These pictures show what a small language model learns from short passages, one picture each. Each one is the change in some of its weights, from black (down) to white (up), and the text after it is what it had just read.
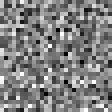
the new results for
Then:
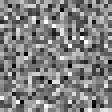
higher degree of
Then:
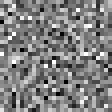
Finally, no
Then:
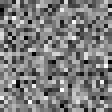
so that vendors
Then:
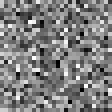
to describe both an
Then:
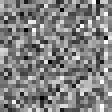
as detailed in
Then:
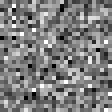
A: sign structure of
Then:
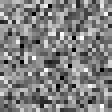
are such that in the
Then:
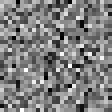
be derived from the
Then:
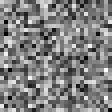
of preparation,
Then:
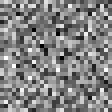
charge and spin
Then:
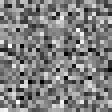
the mathematical
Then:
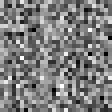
the optimization of
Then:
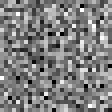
Retail trade\\
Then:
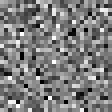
phase transitions with
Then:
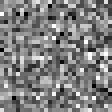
depart systematically
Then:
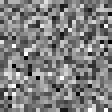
single pulse)
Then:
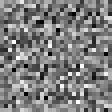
power at the detector
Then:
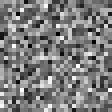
structure) system is
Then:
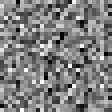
be calculated from the
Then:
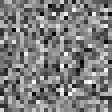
Figure 2a) shows
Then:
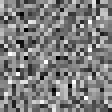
as a structure of
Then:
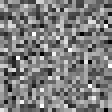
with small theoretical
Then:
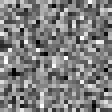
start with the
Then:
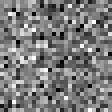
-\beta \right)
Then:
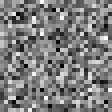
all \( x
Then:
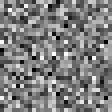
but sometimes a
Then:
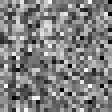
reflection of one
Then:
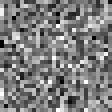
activity is then
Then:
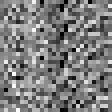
\alpha \cdot
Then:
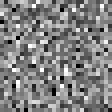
lower spreading of
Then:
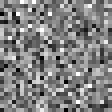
data symbols
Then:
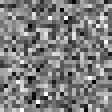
of odd length
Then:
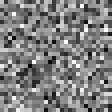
collected (or
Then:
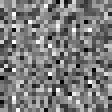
for (a)
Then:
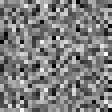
of the partial
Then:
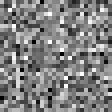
At the end
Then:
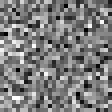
graph topology
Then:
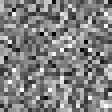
complex valued
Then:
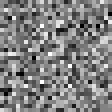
and the Quest
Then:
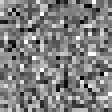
rural and
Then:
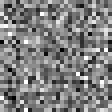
this interaction cannot be
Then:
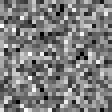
NP might be
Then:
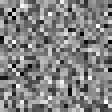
time of inclusion
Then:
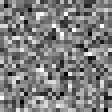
They all lie
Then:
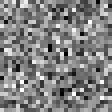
show Pop III
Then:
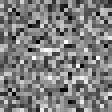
grid point we
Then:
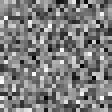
glover} and
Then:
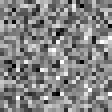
of this expression and
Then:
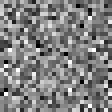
these values with large
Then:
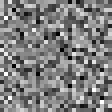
possible that the effective operator
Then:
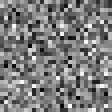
grow to become
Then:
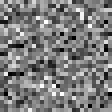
2-dimensional space so
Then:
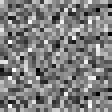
combined with a
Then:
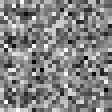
an impact, so
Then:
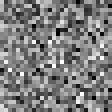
hours and then
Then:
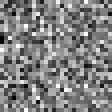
the collection
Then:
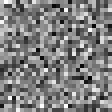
stress that the
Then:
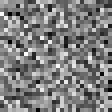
motion of the
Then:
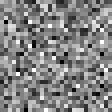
and Computing
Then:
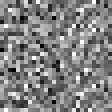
which also describes the
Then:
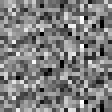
\hline \hline
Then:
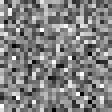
Carlo simulation
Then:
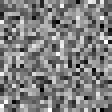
pair of DPs
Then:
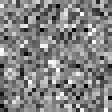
describing $\Delta S
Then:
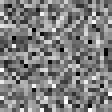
this limit is satisfied
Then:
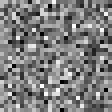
has now four times
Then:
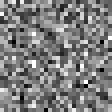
a very good
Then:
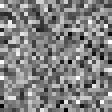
with experimental data given
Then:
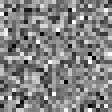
two scalar fields,
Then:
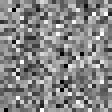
error sources in
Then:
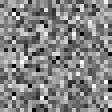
of the clique
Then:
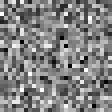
a recent work of
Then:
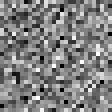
completely determined
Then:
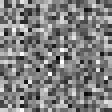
the data for the region
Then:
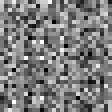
processed data to the
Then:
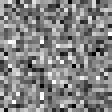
that $0 \le
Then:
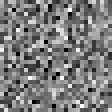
from features of
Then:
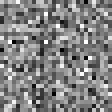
(non conformal
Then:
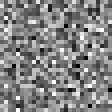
since no correlations
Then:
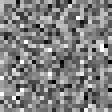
be rendered in
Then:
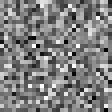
correlation function of
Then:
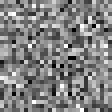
$dB$ of
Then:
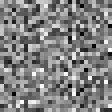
of the propagation
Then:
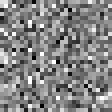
Solid and
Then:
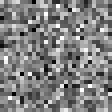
(no post
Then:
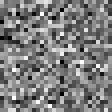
transition. Its temperature
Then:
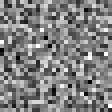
the interaction of electronic
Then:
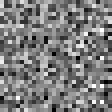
the star appears more
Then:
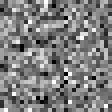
currents} which
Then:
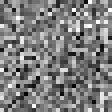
self similarity,
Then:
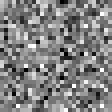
and likely
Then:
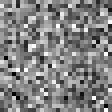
finding negative
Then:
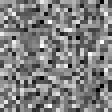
distribution of sound
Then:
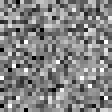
one Regge
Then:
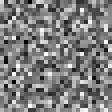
by discovering new
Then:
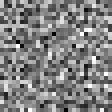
the primary
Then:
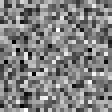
the turbulent
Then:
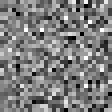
& Functions &
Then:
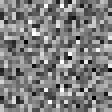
for forward
